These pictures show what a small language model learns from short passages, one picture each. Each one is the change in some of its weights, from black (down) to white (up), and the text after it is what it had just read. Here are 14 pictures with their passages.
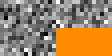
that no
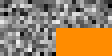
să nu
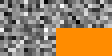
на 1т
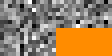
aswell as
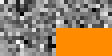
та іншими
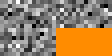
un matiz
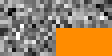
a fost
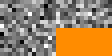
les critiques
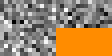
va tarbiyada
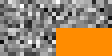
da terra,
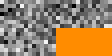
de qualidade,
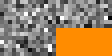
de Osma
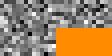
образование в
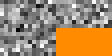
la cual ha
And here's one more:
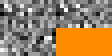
information on the
